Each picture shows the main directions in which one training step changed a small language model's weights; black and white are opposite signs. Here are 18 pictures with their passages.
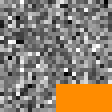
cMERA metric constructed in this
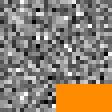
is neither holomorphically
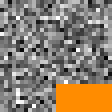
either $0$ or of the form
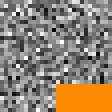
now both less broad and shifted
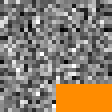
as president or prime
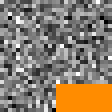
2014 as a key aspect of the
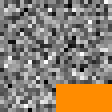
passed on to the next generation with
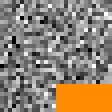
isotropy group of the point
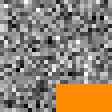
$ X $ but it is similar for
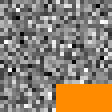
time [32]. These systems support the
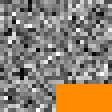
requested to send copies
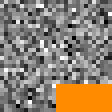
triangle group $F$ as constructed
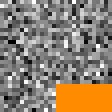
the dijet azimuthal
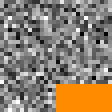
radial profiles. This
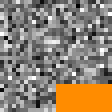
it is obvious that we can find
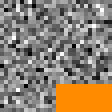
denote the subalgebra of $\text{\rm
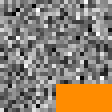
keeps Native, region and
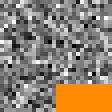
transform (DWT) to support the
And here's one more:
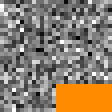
SPSS version-(22) was
